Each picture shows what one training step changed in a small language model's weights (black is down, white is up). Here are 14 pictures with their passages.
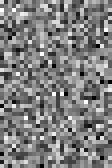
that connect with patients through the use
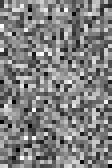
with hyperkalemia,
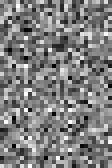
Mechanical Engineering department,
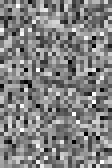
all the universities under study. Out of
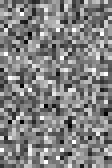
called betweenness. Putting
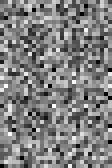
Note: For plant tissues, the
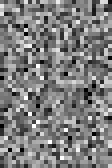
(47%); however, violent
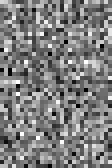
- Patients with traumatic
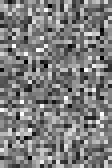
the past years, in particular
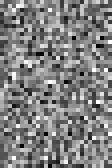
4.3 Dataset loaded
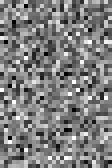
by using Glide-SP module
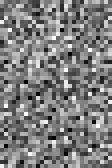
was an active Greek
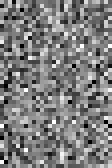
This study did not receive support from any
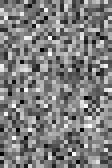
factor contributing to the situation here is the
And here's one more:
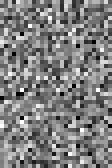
The figure shows the mean results for all
